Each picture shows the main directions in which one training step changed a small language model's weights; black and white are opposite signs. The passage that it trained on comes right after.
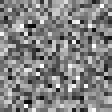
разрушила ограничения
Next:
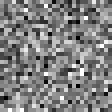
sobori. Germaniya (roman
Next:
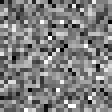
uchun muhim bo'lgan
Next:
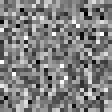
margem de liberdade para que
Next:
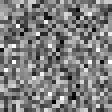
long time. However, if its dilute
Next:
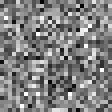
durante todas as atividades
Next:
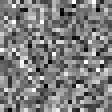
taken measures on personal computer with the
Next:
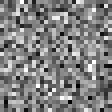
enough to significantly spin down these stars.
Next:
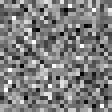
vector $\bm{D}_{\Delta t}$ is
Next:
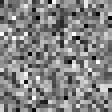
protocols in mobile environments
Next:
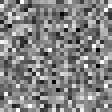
[z. B. eResearch2020
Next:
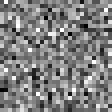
note.² Otherwise, its
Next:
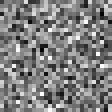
does not require introduction of the complicated
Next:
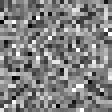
DE dynamics. At linear level, the matter
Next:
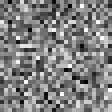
and postponing GPS
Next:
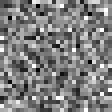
$\gamma \approx 0$ on the small
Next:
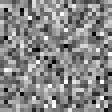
propagates in an AC wire.
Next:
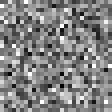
atomic-size contacts we
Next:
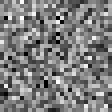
severe necrotizing type of
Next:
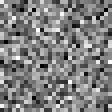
the lower the metal content of a star.
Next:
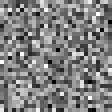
входят в нашу
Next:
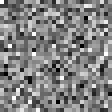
de IEP's nos bairros de
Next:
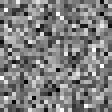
curves the 1D model should be compared.
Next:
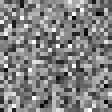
neutron experiments on the new
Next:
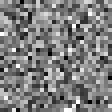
be seen that the dissipation starts
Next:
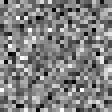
in geographically remote areas,
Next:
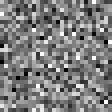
layer design is not applicable in the case of
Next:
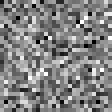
from scratch is subpar compared with
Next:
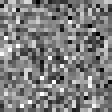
compared to their NIST certified
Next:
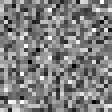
$3 \, \sigma$ deviations in
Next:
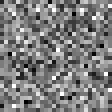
muomala madaniyati:
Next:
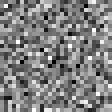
amplification factor. In order to calculate the
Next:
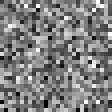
to find product - 14) What are
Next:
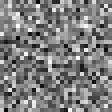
csatlakozni a
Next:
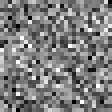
disegni in Figura 3 sono
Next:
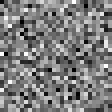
\end{theorem} We reduce
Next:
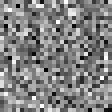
In one of them, 15 proton
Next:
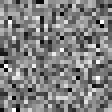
представляет собой
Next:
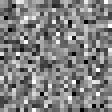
эскирган деб
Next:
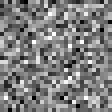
This ensures that the clustered solutions are
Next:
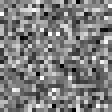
remains detectable at 100 K and
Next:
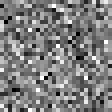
the final disc-size distribution? and
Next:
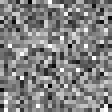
stronger ferromagnetic component of
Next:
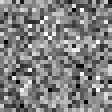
qabul qilingan 2.
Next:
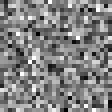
using a chipless tag has been
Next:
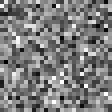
inflated strict arcsine
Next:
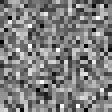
chamber with a round cross-section
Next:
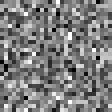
for Kannada, but similar results were obtained
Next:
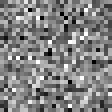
resources of the supercomputer complex of
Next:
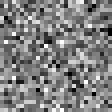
the wormhole. See
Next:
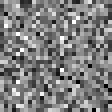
should also be noted that much lower plasma
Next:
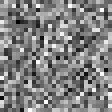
can classify this situation correctly.}
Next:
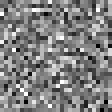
can choose the corresponding eigenvectors
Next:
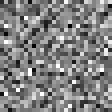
of spinal animals features //
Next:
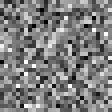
learning on student's achievement and
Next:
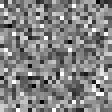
measurement jointly with the
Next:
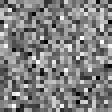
revestimento dos pilares
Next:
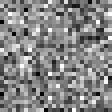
the growing body of research at the
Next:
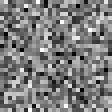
га, чигитдаги
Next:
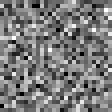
and further names could be held in
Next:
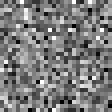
one reason to start from the very beginning
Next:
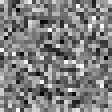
права человека 120
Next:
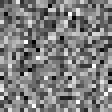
significantly. Keywords: Although the
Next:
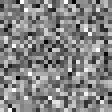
Laboratory work In higher education
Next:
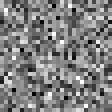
hypothesis. One should clearly
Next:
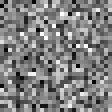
МПа, прогноз
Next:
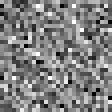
struggle for democracy,
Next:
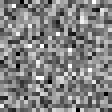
be explained as the capacitance of the
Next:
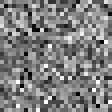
in Figure \ref{pt_conv}
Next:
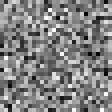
escape velocity. The subscript
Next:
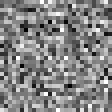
having dimensions of 10,000mm
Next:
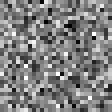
kesehatan mereka
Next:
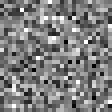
provinsi yang diberikan
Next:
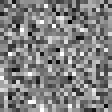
beyan edilmekte ve
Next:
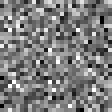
of the gaps in the time record,
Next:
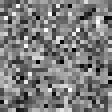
\tilde{\v}\sim {\cal
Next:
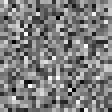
evaluate and describe qualitatively the relevant
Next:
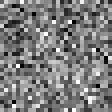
kepedulian lingkungan
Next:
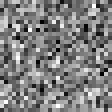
1410~s in the UVB and
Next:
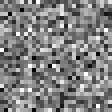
The Ohio State University,
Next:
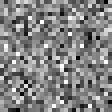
Presentation (5–7 min per
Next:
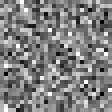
from the solid angles without regard to other
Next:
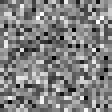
preprocessing, model training, and
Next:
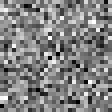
for the following part of the measurement. The
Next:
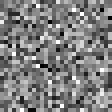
If we try to construct the phase space
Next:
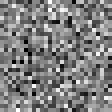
emerge through continued interactions across
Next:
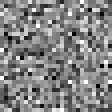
Saúde Ativa surge como
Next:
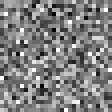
flow technique captures the velocity of moving
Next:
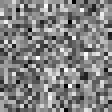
earlier are totally depends
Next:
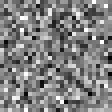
transition probability from a state $x$ to
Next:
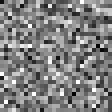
Hozirgi kunda
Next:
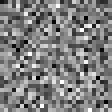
considered better than the originals, there were
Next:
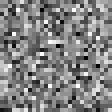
каждого ребенка
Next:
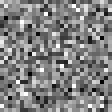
\end{figure} The resulting
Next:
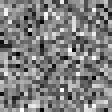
up enterprise economic security is
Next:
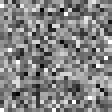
that contributes to the $k$-th
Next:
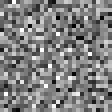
be more sensitive to external perturbations
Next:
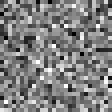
of our speckle interferogram
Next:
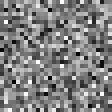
и проходит через
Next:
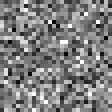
far from equilibrium. This is
